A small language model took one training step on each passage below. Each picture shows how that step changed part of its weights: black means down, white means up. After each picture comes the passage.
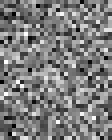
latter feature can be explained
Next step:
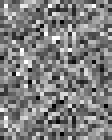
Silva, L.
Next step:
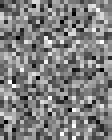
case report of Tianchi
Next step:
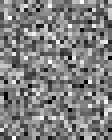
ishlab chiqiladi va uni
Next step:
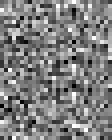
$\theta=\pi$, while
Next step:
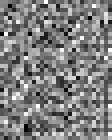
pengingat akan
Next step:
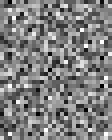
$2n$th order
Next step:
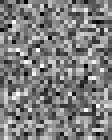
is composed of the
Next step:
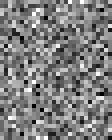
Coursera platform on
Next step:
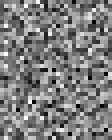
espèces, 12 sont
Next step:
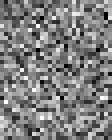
yoki axloqsiz
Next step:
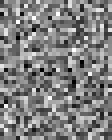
reaction model and the optical
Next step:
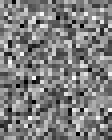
evolution of the kinetic energy of
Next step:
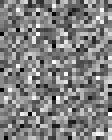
with a certain probability (the
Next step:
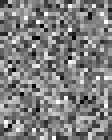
Xia is with the Department
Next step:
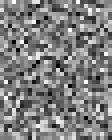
toshganda foydalanish
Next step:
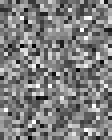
outros campos, como
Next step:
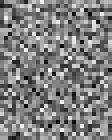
Maße bei
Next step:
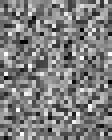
the space group selection rule,
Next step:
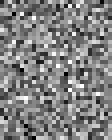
мкм (это
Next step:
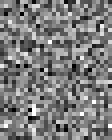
be zero if the indirect
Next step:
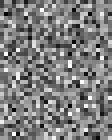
o mundo não foi o
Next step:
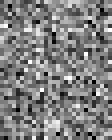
that \tot\ oscillation
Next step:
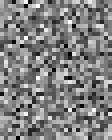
suppressed by trapped
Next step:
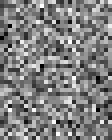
ali residem com a
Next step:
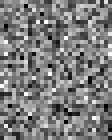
the heating dependent nonlinear terms
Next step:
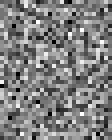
is dominated by elastic
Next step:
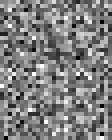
the maximum and minimum values of
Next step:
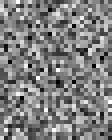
value of metric $k$
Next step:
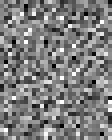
volver a instalarse
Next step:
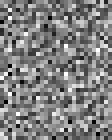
эга эмас.
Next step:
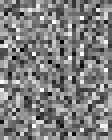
va maqollar bolalarning
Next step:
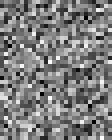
address this problem, we
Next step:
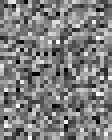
made to determine the fundamental mechanism
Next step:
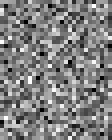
with Signaling',
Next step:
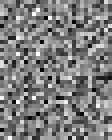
Feynman amplitude structures
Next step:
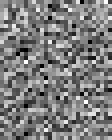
outputs) kabi
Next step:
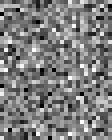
Leitprofile für
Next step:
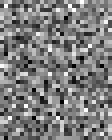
та розширення
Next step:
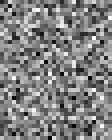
However, QMC is
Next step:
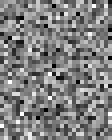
and \begin{equation}
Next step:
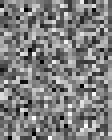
that the effects of the
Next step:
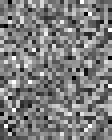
tili dasturi
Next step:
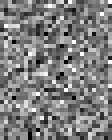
when gaze is at
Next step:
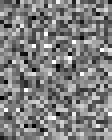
theoretical assessment of this
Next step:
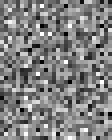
could and could not be
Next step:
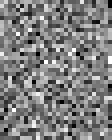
Other avenues of
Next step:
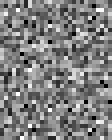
results generalize.
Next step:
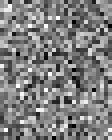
The discussion starts out from
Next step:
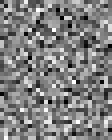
\noindent We partition the
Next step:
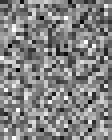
the dot denotes the time
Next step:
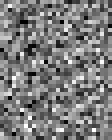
free) extension of
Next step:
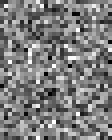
of g-mode,
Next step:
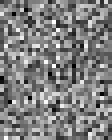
the figures appearing on
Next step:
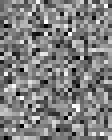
and average of averages equal
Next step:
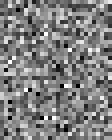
majority 8-fold
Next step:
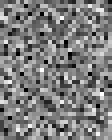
Active Region Patches
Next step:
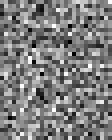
trainable parameters; this
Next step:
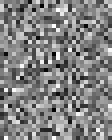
emas, balki
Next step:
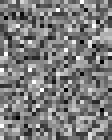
atmosphere may be one of
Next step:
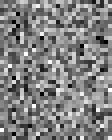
uzatish va qabul qilish
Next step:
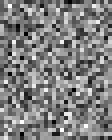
discrete nature. Thus,
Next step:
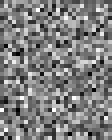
Education, Science and Research
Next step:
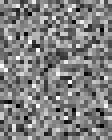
$t$ model. In
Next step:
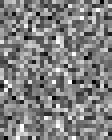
and (f) $\chi
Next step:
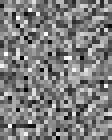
data rate. If there is
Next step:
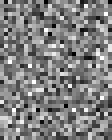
uskunalari va
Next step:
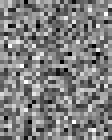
of our rodeo algorithm
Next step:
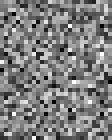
Timor Leste
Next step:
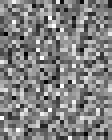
tutarak eserini
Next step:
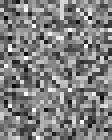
що створюють
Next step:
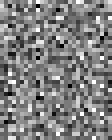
acesso a informações,
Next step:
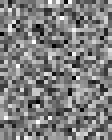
for a biaxial
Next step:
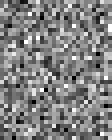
points of two opposite
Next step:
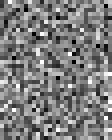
than the inverse thermal diffusion
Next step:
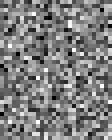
$6$. To this
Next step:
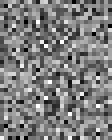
bir pedagogning o'z
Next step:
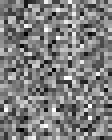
in Fig. S1
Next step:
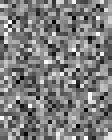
dispersa y plagada
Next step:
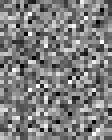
work & Frontal only
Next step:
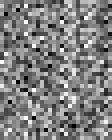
jednu ze
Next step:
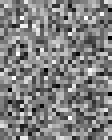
check that its derivative with respect
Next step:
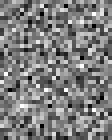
the green lines) are
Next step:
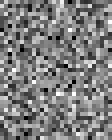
000 tonnes par
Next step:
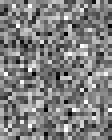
classical spacetime can be
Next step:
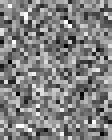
? Les implantations
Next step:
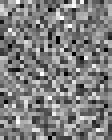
$\eta$ and inverse
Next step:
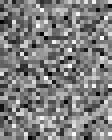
el control de gestión
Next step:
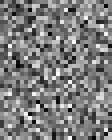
potential barrier in order to
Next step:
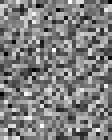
the impact of polymers
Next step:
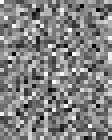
as a single-valued
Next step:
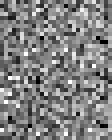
shartlarda qabul
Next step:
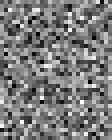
to predict anomalies.
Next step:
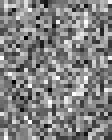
the cross-correlation signal
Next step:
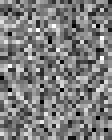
de instruções para o
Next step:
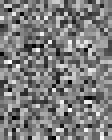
coordenadas dos
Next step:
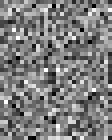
with momentum ${\bf p}$,
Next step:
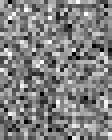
similar for the Gaussian and
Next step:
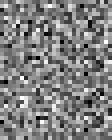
basket, and go on
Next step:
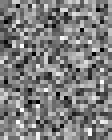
especificamente, a
